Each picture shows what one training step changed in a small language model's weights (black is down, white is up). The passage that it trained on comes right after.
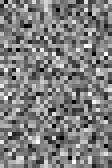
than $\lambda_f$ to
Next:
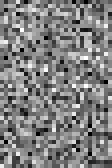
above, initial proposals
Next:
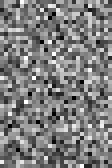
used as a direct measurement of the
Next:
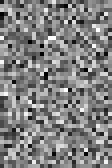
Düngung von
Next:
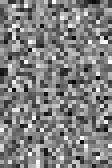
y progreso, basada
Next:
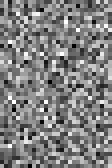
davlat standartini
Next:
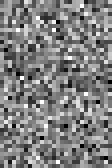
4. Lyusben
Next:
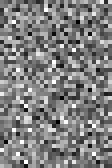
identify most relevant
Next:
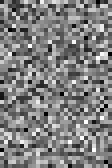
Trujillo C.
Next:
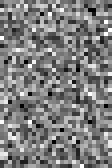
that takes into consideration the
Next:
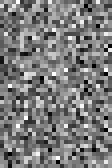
QSO field. The
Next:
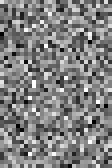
dépenses de
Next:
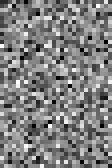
note that the tower
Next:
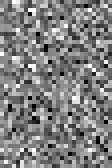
попыток без
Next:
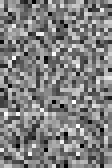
Figure 3.21 shows the results
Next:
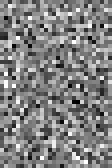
accuracy of better than
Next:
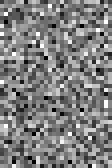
entre l'offre et la
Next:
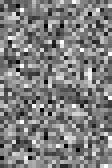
we can observe in our
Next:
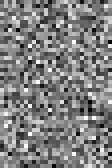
a maximum between
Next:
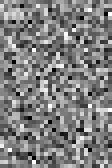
number of possible states per site in
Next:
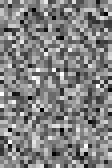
and assuming no variations in the
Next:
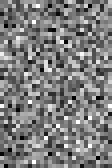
an absorption system at
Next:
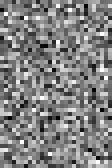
model when Si is accreted
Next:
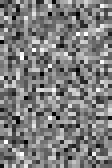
kelmoqda, ot
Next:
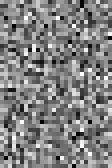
dosimetria opticamente
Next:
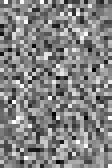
tool for real-time
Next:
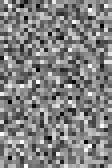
the triggering is not
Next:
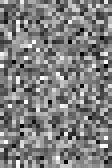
si já define como
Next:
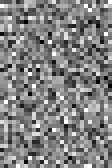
have derived the physical
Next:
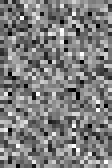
other words, the
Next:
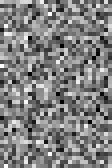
online version of this
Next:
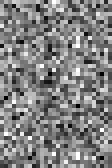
макама имеет
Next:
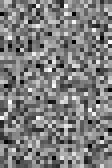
observar a ausência
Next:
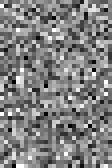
1 наводимо
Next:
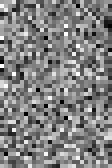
which is basically an extension
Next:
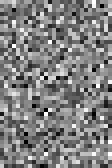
to the magnetization
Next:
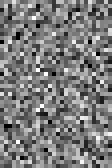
intensity. The theoretical
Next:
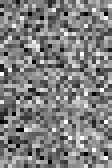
Quqon xonligi
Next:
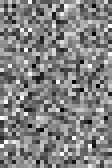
be identified with the scalar
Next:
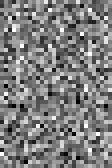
commentators who
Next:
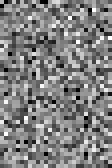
(fig. 2). Figura
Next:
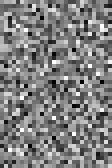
of dark photon: the
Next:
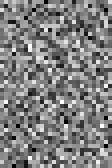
on the viewing angle
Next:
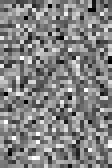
the higher temperatures determined
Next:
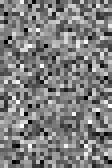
(DN) model, and the
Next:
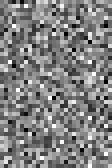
commercio della
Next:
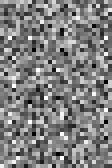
về tỷ
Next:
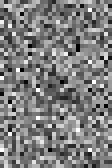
bookstore may belong to
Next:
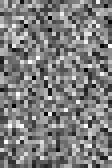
those of other DAZ
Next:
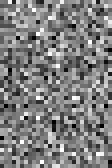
in which an early thin
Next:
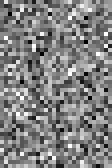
K_{n \times n}
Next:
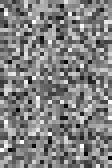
de Amorim e
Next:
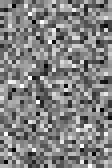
resiliencia comunitaria
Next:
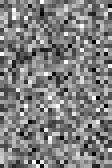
narrower structure in the
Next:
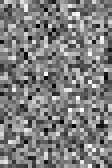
we add a ``charge
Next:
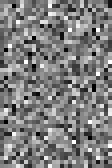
multiple frequencies of the
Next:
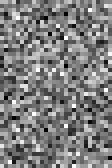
the NG model, with representative
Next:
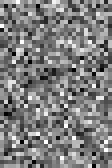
вносит свой
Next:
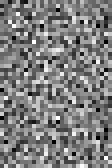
a hole for placing
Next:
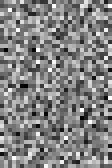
seuil de 5 % du
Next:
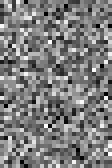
to define the following
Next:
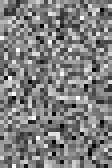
proof is by induction.
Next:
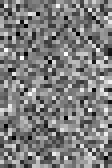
with a dipole excitation
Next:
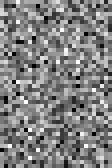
нормирована на
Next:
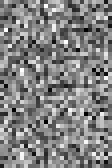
trabalho, os
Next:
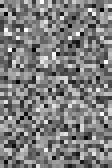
the breakup on 23
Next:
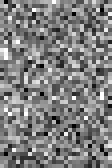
a importância de
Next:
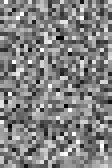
slightly higher in the
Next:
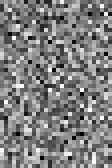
communication volume is
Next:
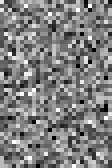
function belongs to class
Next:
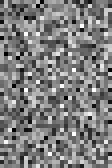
a morbimortalidade
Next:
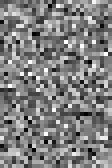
enthalpy of
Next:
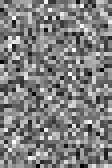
wavelengths of the
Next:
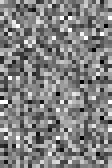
cuantitativos y
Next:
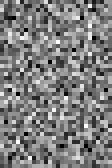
the impurity. If
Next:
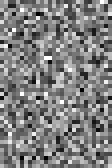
untuk mengakses
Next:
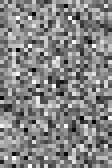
Mangid dynasty in
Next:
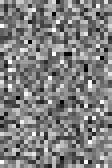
une très faible
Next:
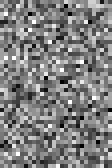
unified approach to
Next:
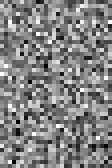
tamoyillari va
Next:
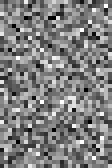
1 - Fără
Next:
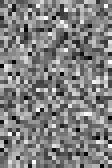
berish masalalariga
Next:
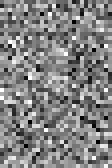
that the standard deviation
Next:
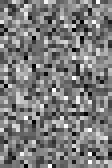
initial thermal state, $
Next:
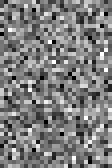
detector state can be expressed as
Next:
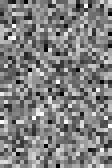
the outset. To back
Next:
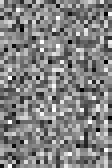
fazemos as leis”
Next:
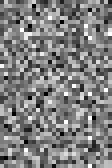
the diffusion equations that
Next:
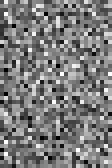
garantizar la
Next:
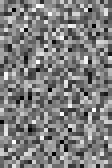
the resonator capacitance
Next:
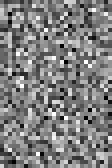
This compares favorably with
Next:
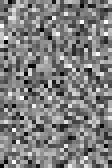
of $k$ are collected
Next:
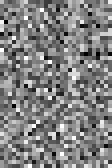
is again dependent on
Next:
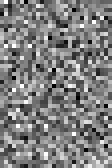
as stars with large proper
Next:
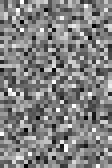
process with the proposed and two
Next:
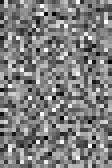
analyse the polarisation of
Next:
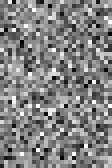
in thin films, based
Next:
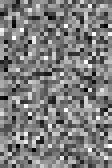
estimar comprimentos,
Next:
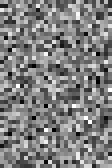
for both note types.
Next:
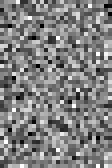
for the benzene
